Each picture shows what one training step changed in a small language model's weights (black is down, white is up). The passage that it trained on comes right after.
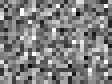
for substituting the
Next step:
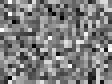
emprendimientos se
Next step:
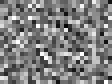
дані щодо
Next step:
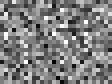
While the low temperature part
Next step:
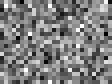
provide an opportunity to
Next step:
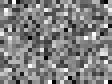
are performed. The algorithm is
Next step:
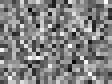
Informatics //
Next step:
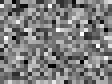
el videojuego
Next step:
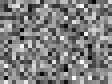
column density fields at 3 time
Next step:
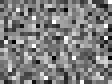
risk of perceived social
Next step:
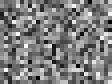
A space shuttle
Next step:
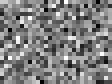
endorsing the theoretical
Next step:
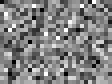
$B_c$ mesons
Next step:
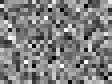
entender as necessidades e
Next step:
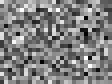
Данный факт
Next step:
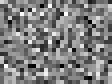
Orion Bar.}
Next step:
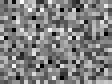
l'optique de
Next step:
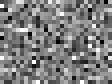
\notag \\ \beta
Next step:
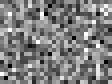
specimens deposited in
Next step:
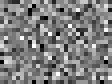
goitre as the most
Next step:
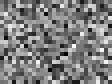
lower energy region. We wish
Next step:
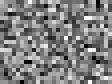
Sputtering occured
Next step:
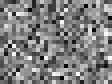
gap opening in the
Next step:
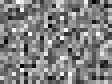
Fazer lista de
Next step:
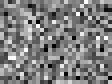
presente trabalho visa
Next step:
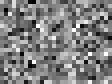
el grosor de las
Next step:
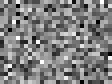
all the *kenes* in
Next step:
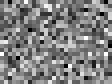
and characteristic mixing time
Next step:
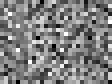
tanasi tallom
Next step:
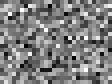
are determined so as to minimize
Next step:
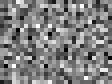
the convex body,
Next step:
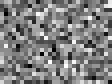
13 instrumented to measure
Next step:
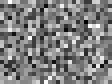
addressing the challenges posed
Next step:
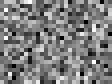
do CPC, em
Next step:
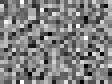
proportional to rate of energy
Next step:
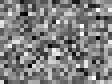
Maqola maktab
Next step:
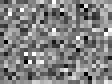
In contrast, standardized
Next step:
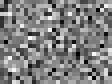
rates of children under 1
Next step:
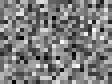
the SEM image. In
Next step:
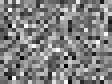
is a coupled changed in
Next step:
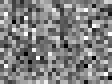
do not find any matching
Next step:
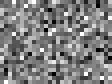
cannot be normalized in the
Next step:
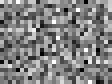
preserving digital material in our
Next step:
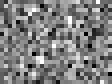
for other classes of structured
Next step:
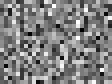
Frame for Indirect
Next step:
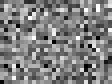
of the enterprise,
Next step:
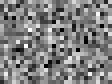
balki aholi va
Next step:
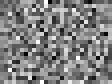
to empower women by
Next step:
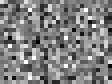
16. Not sure.
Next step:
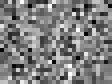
de Março de
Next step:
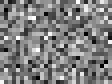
Christiani diria
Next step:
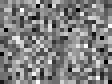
CSF samples. Three
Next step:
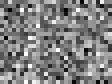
the triggering of a
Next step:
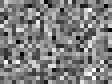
data on the views of
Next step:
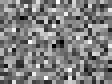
other reagents were of
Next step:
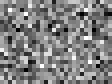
teachers and students, conducting
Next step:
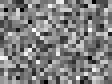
l'histoire des
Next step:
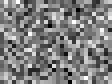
our tests, again,
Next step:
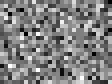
profesora Wagę z
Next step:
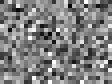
the identification of the static
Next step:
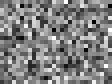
part of our investigation.
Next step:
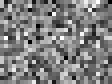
log evidences of the three
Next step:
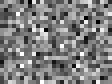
va aralashmani
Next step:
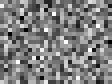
price and traded volume
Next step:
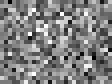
of management of production capacity.
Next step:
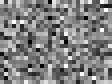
(f): Statistical
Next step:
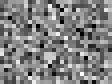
procura descrever
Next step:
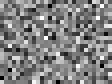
literário) talentos
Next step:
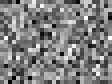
delo nastaje,
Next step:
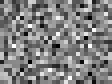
Focused on testing
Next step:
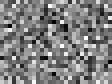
exposure time periods
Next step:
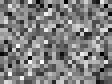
people, (c) app
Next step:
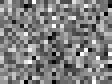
techniques used by corporations
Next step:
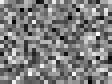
an empirical fit to
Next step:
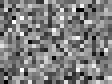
reason is that the incidence
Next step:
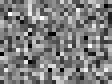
la noche es similar al
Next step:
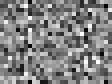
себя, на
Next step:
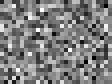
statistics is essential to
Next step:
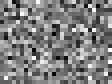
alemã já em
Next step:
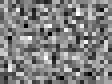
use the result of the original
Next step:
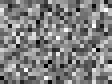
carbon emissions. At
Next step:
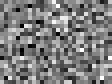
a representative experiment $n =
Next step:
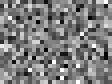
variables (Hair et al.,
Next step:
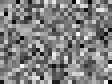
System soundness. The
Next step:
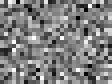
with the view of Nabung
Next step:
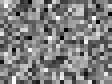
on a specific target execution
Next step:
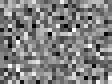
error bars represent the mean and
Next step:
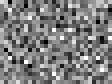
has been welcomed by
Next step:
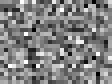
com a dimensão
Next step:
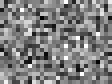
often depends on the other person
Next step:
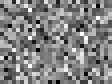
same frequency and peak polarization
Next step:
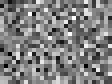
prior is often chosen to
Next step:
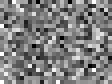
Feng, S.;
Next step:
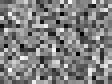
for getting experimental bounds
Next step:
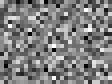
achados destacam
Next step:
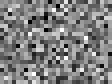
the same argument of
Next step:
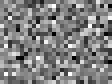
que lo colectivo crea
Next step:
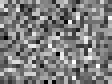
is an arbitrary positive
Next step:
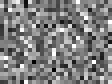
kaftlari bilan
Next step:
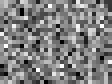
exists some constant $\bar
